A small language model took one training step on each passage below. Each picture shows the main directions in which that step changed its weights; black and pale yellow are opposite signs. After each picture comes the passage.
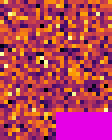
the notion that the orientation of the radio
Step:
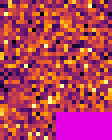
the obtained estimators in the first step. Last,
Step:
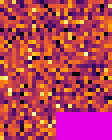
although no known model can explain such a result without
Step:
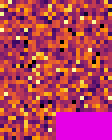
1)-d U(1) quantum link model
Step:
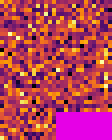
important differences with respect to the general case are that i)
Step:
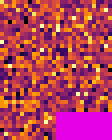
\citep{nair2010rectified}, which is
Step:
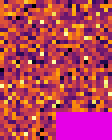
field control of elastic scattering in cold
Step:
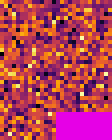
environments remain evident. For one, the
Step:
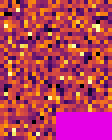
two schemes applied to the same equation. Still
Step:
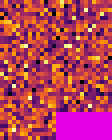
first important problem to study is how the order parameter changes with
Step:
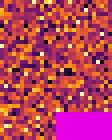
convenience of studying well-founded
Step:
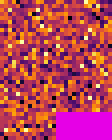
using the standard 4-probe technique, where special
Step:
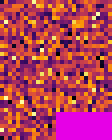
in the compact form: \begin{equation}
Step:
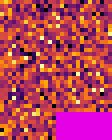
different from Carter's $\Lambda$ generalization of
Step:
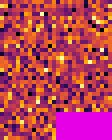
the different components in the OLED. The anode
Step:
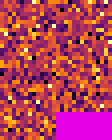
$ A\otimes B$) results in a total of 9
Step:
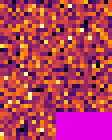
edge of which is defined by a large gradient in the
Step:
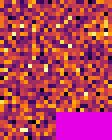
among the asymptotic conserved charges is
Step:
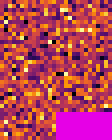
means to perform frame selection based on a centering
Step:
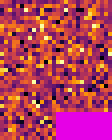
magnetic field leads to the appearance of new magnetic phases in
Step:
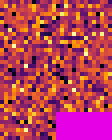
the solution, it is too lengthy to reproduce
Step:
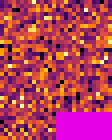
Green's Function} To solve the
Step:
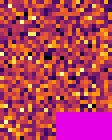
constructing a phylogenetic tree.
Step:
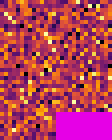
nulls at uplink user directions.}
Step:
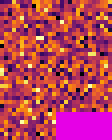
for DC-DC converter operation in continuous
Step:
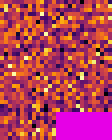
a small number of attributes from every input record
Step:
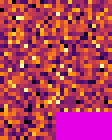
\section{Higher QHE filling
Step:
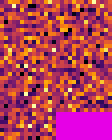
energy estimates, a basic step in showing well
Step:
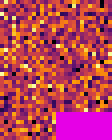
further explore bias detection strategies in retrieval
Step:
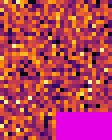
\eqref{dos}. Introducing a slow
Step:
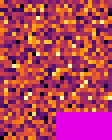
size such that \[ B_1 \subset
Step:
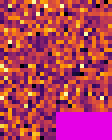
feature is used, and the next memory access behavior can
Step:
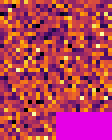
to surpass the SN~1987A constraint
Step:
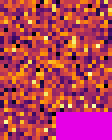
matter candidates in SM. What is certain is
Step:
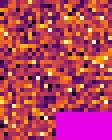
*targetPoint[i] ←
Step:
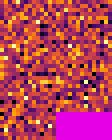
to use a dApp including decentralization,
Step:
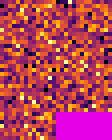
and $\rho_{HZ}>2$. We compare
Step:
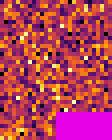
these terms appear as \begin{equation}
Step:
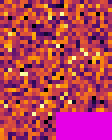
the submillimeter population observed at higher
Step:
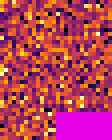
evaluated state-of-the-art classifiers
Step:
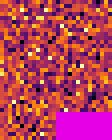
bipolar} appearances, carrying
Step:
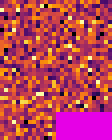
quantized to $C=1$ for
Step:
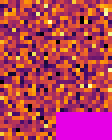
others since the impact of channel can be completely
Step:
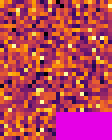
STS band gaps, points toward large
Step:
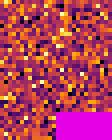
at the Institute of Theoretical and Experimental
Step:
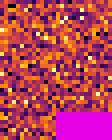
radio sources are quasars at identical redshifts
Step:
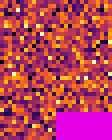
two values of the interaction strength that lie in the
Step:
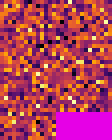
for each probe pair and membrane environment.
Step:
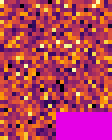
systems} \author{Ivan I.
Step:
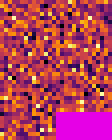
to the VRE data in section 5. We
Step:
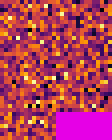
part of the holomorphic couplings.
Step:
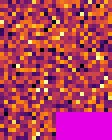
$\lambda$ have been plotted in Fig.
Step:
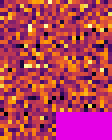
features of the neutrino mixing angles. The first
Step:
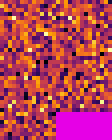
to beat the diffraction limit, one at the
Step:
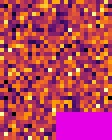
why for this {\it random} set the convergence
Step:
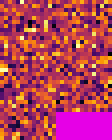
bulk- and 68 nanostable) with
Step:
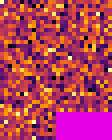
the need for the exclusion of dissolved
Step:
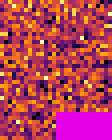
the presence of impurities, the study of the single
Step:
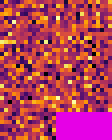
the $x - y$ model and examined the
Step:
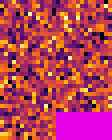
stand for the single suppressed case. We can give
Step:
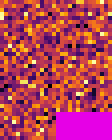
TT-EE covariance matrix (left) in
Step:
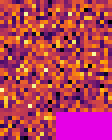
relation is taken from Amati (2006) and the
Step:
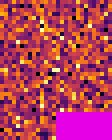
\toprule Accessible \newline
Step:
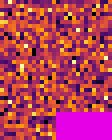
0$) and at the late time ($a\rightarrow
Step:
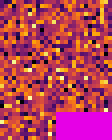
a cut-in wind speed, under which no energy is
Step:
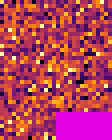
Hydrodynamic equations have also been derived from the
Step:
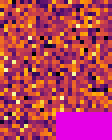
BU505MZ-ES USB
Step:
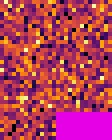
determine how relativistic effects suppress or enhance variability
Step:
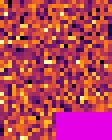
state (or ``zero-point'') fluctuations are
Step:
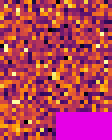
2 year epoch difference, which allows for a reduction
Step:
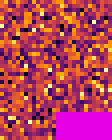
their directionality. Hence, the density of
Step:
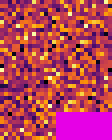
$\rho$ against the average off-axis angle
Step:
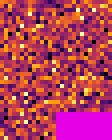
and J.-C. Weill, Cell {\bf
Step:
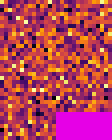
observational test of the dust cavity model is
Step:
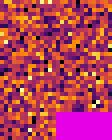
and pinning-depinning transitions in
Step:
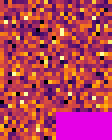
of codewords attaining an exponent
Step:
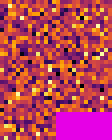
with the CDM description as well as current accelerated expansion
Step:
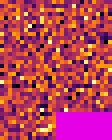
is perhaps not a true SFRF.
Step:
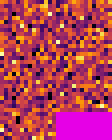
\item \ulred{\textbf{Ethics
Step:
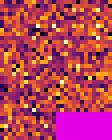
bottom of the overflow tank. When the
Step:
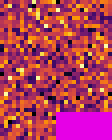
algorithms, including deep learning, ML techniques are
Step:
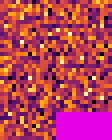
wind as the initial condition. The external gas pressure was chosen
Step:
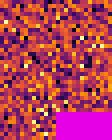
spatial dimensions, addressing the limitation of standard
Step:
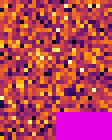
unitary) filtering transformation acting on the system of
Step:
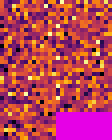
the sighted helper in a casual,
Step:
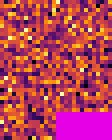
It was shown that the expressions from the
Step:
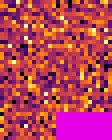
measures the contrast of the intensity between nematic
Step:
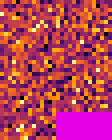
\centering \includegraphics[width=\columnwidth]{}
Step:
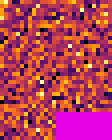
distributed (multi-agent) formulations,
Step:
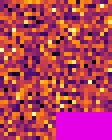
flow \cite{rus4}. Due to the
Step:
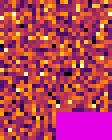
step in our determination of orbital elements was to
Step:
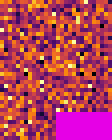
Conversely, if the target extent is large compared
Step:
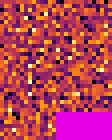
is not possible to vary all of the parameters involved and
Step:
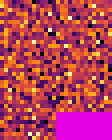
effects. Moreover, in the integral equation approaches to the
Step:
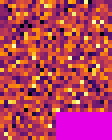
thickness or incident frequency of radiation, mainly in
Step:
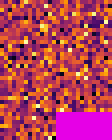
get flipped in the opposite direction.
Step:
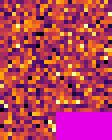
extremely extended diffuse molecular gas distribution that is
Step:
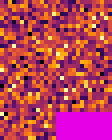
contrast, our model can be solved for arbitrary
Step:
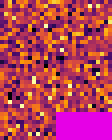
across the boundary which results in an area law behavior.
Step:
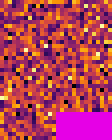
be heavily dependent on the choice of the
